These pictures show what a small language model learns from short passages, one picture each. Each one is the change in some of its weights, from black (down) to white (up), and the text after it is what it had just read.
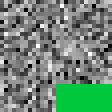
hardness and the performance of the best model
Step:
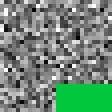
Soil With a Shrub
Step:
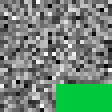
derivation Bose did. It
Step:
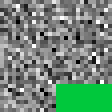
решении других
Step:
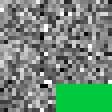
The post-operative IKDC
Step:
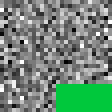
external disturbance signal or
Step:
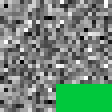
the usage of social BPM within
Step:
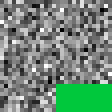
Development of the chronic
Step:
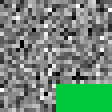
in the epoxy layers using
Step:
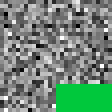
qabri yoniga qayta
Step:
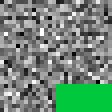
with you), while for the individual
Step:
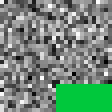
A música brasileira
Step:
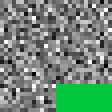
nota-se que a Figura 1
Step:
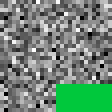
- Vargas, L. M.
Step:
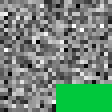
Rustambayev M.X.
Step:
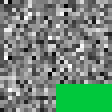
Rep. DCASE
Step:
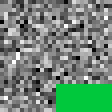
with positive gradient, as a function
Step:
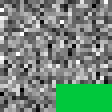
the evolution of the KS equation
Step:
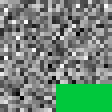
practices as critical enablers
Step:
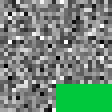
We first present a brief review of
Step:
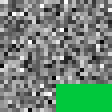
Now, for a discrimination
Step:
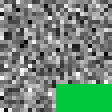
analogous ones for the network.
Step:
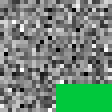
boson exchange tends
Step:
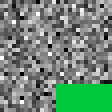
bolǵan arnawlı
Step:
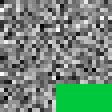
there is a vanishing component of the
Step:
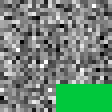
and interconnected internal relationship
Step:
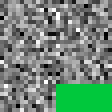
hukumat qarorlarini
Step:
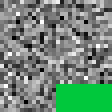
“Kumush medali”
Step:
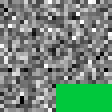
silver epoxy. The
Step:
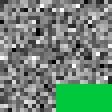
final phase takes place when the
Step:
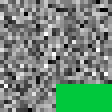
el estadio de madurez
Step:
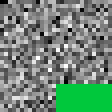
phase approximation, which in this case is
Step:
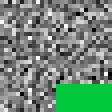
compensated by configurational and
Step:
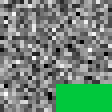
the scaling factor η is a positive
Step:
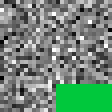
operators in Yang-Mills theory
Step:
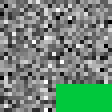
which demonstrate CDW order.
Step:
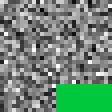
ions in the samples to make simple
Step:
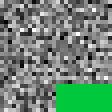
and Transport - Greece
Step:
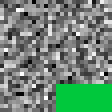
the non-ruin probability for a
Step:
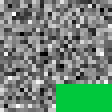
rest. At time $t =
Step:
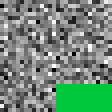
которые по-разному
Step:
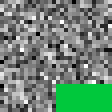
its heuristic function and its
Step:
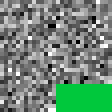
REPRESENTATION OF
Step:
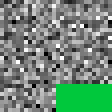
termos nas buscas,
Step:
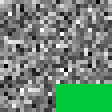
Resources section below. The second side
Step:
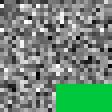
state held by Bob must satisfy
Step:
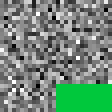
hidden sector is also possible,
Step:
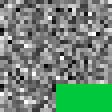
в современном
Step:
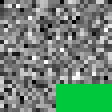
the Linux Kernel}.
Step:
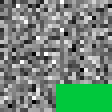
were crushed using motor and
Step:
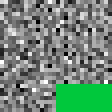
a typical observation, it will provide
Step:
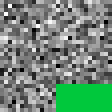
HCMC. In this context,
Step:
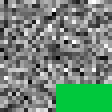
portions of models (for instance,
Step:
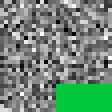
measurements are discussed. This study underlines
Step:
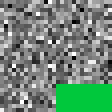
operation should be collected (data
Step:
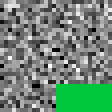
of the main trends in rural
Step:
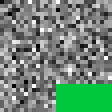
Dynamics, Tools,
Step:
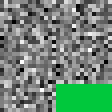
pairs that tend to align with
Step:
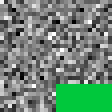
target's radius for different impact velocities
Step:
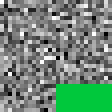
and archive the data and results generated
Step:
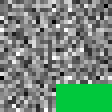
at a particular energy. The logarithm
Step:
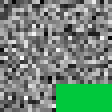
of the research is to study and compare
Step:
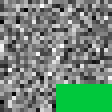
total energy density within the system is determined by
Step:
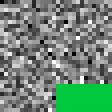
uchun *Chlorella
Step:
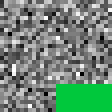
employed the same optimal extraction
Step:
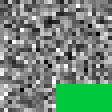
Sun. Likewise, it
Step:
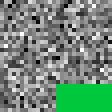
inefficiency; a score of
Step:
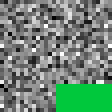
ب [b] voiced
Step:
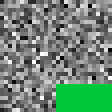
applications due 48 to its low
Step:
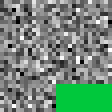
имеет место
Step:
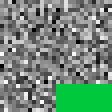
String Propagator}
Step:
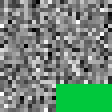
Guda*, it is considered as
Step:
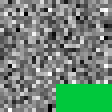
This observation may be explained on
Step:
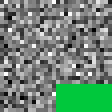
Figure 13a met en évidence une
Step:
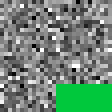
estrés, además de
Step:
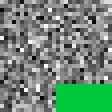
at Jacareí city,
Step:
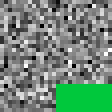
to empirical investigations of modeling
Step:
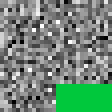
è evidente in tutta
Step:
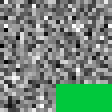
fact that *Bacillus* and
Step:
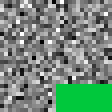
is the energy of an isolated
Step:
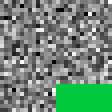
значимой ($p <
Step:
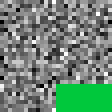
applications. The deviations
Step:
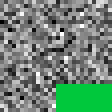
finalidade da arquitetura é
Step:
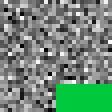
at level 1(0), while
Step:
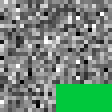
un entorno novedoso
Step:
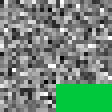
muhim ahamiyatga
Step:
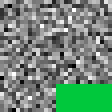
chiqarish va xizmatlar
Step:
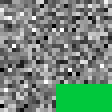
et al. 2009) which therefore cannot
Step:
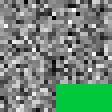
PL, Aparna R
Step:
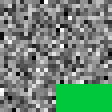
clínicas são variáveis
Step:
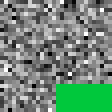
for a linear change in the acceleration
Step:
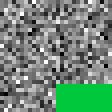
s. [In Russian].
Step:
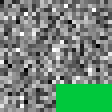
use capability of the composites.
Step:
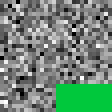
been used commercially. These
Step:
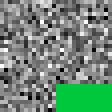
the Berry phase exhibits
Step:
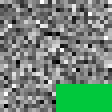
можуть також бути
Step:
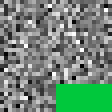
of sequence modelling and global
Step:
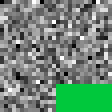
por uma interpolação do tipo
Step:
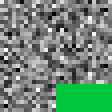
the *essential identity* of all
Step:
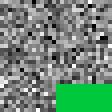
disorders in autism spectrum
